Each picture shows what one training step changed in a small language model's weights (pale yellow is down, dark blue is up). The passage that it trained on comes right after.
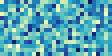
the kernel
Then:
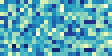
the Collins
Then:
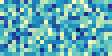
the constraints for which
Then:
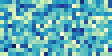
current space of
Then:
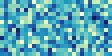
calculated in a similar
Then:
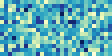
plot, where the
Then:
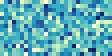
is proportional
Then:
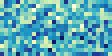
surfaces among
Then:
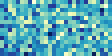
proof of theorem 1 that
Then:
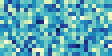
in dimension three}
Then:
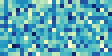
which affects
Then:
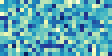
the tensions,
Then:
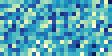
both problems, but
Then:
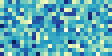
of layers that
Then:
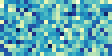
p$ projection
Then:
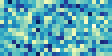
inside w
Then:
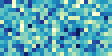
MC approach have been
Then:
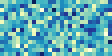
may have noticed
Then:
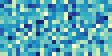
In the AF
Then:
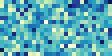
pion track
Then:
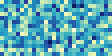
the evolutionary
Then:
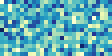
a classical reference
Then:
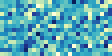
rogue wave
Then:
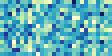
theory, the higher
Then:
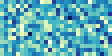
whence gives
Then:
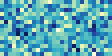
and the NV
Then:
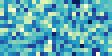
choice leading to
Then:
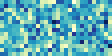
column coloring
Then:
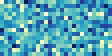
\item a domain
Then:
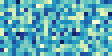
even indexed
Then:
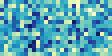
1 and 2 at any
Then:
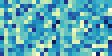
discrete quantum random
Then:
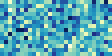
such information was obtained
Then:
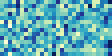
by Clarkson
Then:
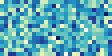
the following we consider
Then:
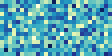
we only sample at most
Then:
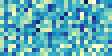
characteristic energy of
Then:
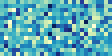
into $B$. Let
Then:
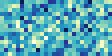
GBDT and
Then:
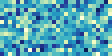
circuits of
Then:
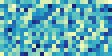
searches for
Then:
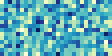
in the final
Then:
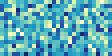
property. It is
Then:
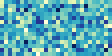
plot shows the
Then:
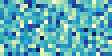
\times C)) =
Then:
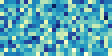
the dataset is
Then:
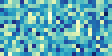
Based Euler
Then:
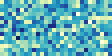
and normal component of
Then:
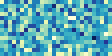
the uniqueness
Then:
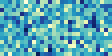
a plot of the
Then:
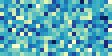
would result in the same
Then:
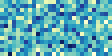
on the type of
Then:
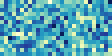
and Optical
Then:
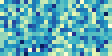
the direction of some
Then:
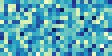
preference for very
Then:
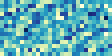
maps of the
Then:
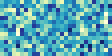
pairing $e$
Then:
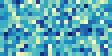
will conform with the
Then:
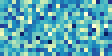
of Theorem B. If
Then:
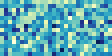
see the entire
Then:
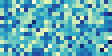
data is very common
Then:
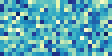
patch spaces
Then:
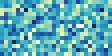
small difference from the
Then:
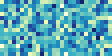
the galaxy
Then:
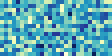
sense, these two
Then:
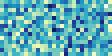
from the proof of this
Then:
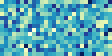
the reflecting
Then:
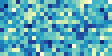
known, the
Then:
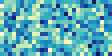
We return to
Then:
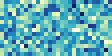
projections can
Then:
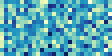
proceed to find
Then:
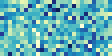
gives the function defined
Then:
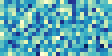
record shift
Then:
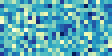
Affine Invariant
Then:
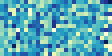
some notation.
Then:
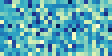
MD simulations.
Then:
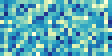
understanding and
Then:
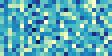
Note that an
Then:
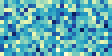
resolving the
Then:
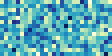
as $n \rightarrow
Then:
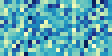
(a) The
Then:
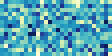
A binary normal
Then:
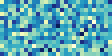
the kinematic
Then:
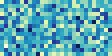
the adjoint
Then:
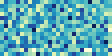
the same field can be
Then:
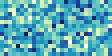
differential equation,
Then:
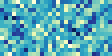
agents with
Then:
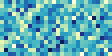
drift without
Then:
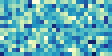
model, implying
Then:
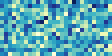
The mass fraction
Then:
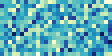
manifolds. In
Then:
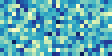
same critical
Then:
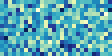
Finally, some
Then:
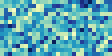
choosing a
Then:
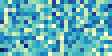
the complexities of
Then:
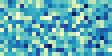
+i \tau
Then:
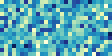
the interval
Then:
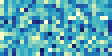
tied to the
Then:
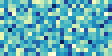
general solution and the
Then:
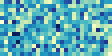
as cosmic
